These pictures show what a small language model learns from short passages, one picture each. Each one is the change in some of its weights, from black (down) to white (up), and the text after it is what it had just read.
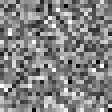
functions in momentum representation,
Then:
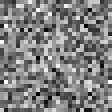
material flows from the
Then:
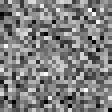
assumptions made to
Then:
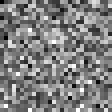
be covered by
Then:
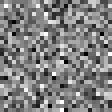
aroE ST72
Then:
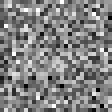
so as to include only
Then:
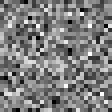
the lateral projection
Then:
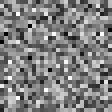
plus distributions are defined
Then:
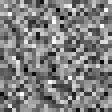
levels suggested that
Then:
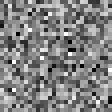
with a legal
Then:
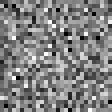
and try to find
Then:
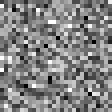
start to process the
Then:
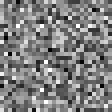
By validating experiments,
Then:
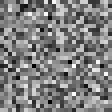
Another hole
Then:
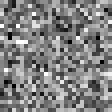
in Fermi's
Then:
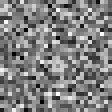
testing methods -
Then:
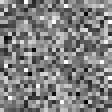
thermal line widths described
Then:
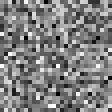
size to ensure that the
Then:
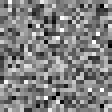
as column number of
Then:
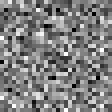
effective tools that can
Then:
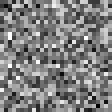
learning using the learner
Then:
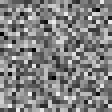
proof, for
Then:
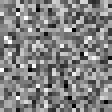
Methods). To
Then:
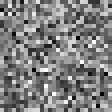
variation in their effectiveness
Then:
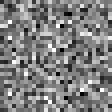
{\rm for}
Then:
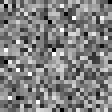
= 0$. Hence by
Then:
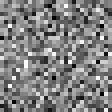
the bucket:
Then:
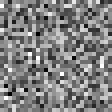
concerns about the environmental
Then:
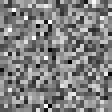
This appendix reports
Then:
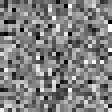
Project No.R
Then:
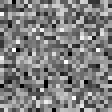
agreement between data and
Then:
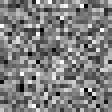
insulation aging
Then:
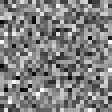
a final answer.
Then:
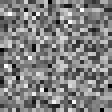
a triple). This
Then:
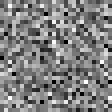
shows a SEM
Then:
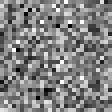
and legitimization
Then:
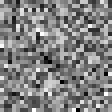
Table V, while the
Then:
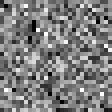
Some of these features
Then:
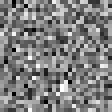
impact and meet
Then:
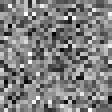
is a differential equation
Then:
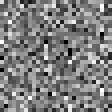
versus postural
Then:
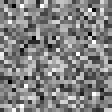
varying strengths across
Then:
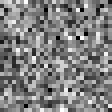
in inflation
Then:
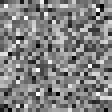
who all helped with
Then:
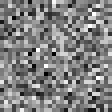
pink, following the
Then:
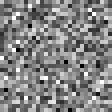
and hazardous
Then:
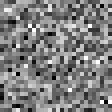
\pi \epsilon
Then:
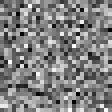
$e$. Then the
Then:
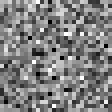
It was long considered a
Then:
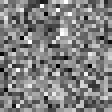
measuring direction changes
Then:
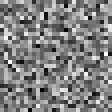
all podcast
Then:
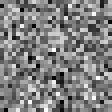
to the DR1
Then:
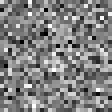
be seen by the current
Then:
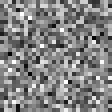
by starting from a
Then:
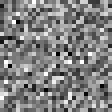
and the product obtained as
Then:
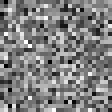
are formed in stars
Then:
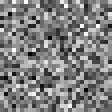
the least sensitive
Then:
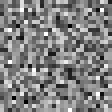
how functional dynamics
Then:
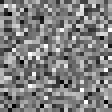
Myr) population
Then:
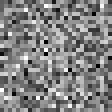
order to analyze the
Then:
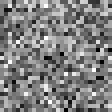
while it might not be
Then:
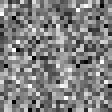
and scalar potential.
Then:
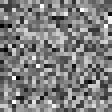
the Red and
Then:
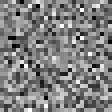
two $q$-dimensional
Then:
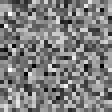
the pulsar
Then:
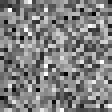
human cannot predict it.
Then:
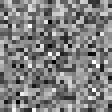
Although identifying the
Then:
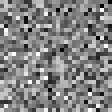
Height - 5
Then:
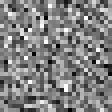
photon candidate
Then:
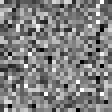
vortex, we
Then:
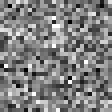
thus complicate the
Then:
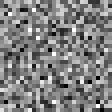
hole seeds,
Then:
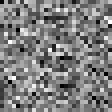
and F-measure
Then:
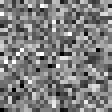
range. In literature it
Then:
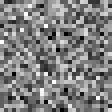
reported in this paper.
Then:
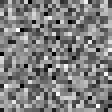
experimental frequency-domain
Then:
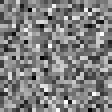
supply, and it
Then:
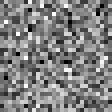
we talk
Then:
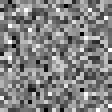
resources (NR).
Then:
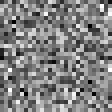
from $-\infty$
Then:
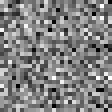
Physics, is to perform
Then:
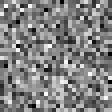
fair in relation to
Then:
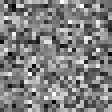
of actual positives
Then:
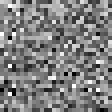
cannot be used as a
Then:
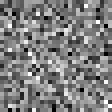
of constant curvature
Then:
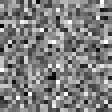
& evaluation for continuing
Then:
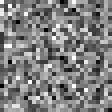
companion of
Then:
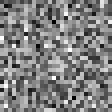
to obtain the boundary conditions
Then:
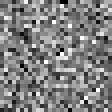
warp, increases
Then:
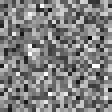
profiles of all observed
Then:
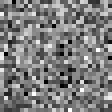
agreement between DNS
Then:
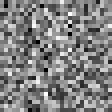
subcomposition of
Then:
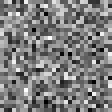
before and after integration in
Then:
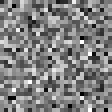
projected operators of
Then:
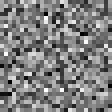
[8]. Cluster
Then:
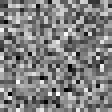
strategy, designed around
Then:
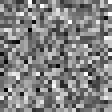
induction motor
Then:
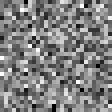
of its involvement
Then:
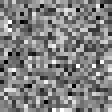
if the samples are larger
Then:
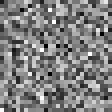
After specifying
